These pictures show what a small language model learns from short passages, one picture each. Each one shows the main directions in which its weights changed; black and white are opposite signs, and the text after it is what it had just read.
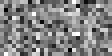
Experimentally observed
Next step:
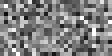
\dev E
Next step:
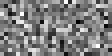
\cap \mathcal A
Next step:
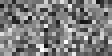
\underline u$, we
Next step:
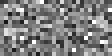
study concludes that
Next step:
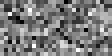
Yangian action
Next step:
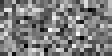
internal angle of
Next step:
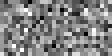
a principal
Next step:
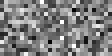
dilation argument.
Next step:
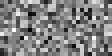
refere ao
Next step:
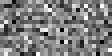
postos de
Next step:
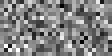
which sometimes has a
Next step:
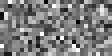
di dunia
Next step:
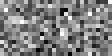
of the Italian
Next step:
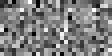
intervalo de
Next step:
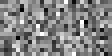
können diesem
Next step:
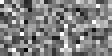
the Fisher matrix
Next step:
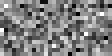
of passage through
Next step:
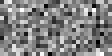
following minimization problem.
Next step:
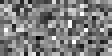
teología de la
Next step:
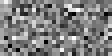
that will monitor
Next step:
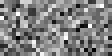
be a finite group.
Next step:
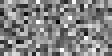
by studying the coupling
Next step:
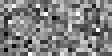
mirror map
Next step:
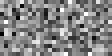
is fully
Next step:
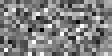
section. Let us assume
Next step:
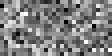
as retrações de
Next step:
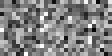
can modify this field
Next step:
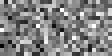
\leq \alpha <
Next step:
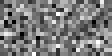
in the combined
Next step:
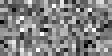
the pale green
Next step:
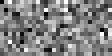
value taken over all
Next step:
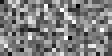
the product is over all
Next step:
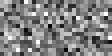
lies clearly within
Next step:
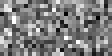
value of the parameter
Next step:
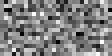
iteration procedure from
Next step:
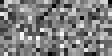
represent the linear functions
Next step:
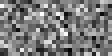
with the hybrid
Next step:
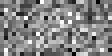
drives towards
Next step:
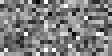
boson emissions
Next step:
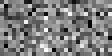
reduced to:
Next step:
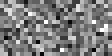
qué voy
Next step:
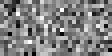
We will also prove in
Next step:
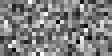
performs as well as
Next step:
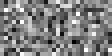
Tirant lo
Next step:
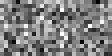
it is just the
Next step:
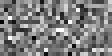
for arXiv and
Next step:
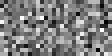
= \frac{\partial
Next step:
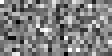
every $x\in
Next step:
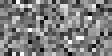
targets coated
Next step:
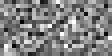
function. Furthermore,
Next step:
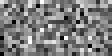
и Immersal
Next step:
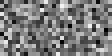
of the number of
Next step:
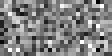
of scattering may be
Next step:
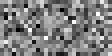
initial investigation into
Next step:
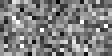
$. Then for any
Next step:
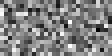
optimal sensor selection
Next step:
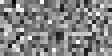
situations which can be
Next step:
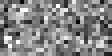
maktablari bilan
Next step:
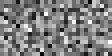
All these results are
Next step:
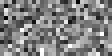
Theorem 3 when $L
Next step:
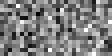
a bounded \Lip
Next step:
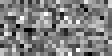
and its characters
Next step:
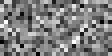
transition algorithms are
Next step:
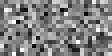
nutricional no
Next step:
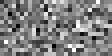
to people
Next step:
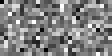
complex number $\tau$
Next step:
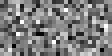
renormalization of
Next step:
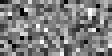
: observation et
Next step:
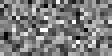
N.H$ of
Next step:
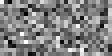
based learning approach
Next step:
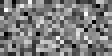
a parallel setting as
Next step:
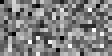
rule} holds
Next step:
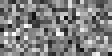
perfect fluid
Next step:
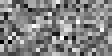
system and its connection
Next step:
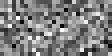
agreement between the
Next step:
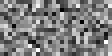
security of a
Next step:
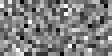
satisfied. Then there
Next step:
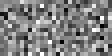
the leading coefficient
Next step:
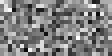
$Z$ is
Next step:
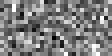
the oxygen
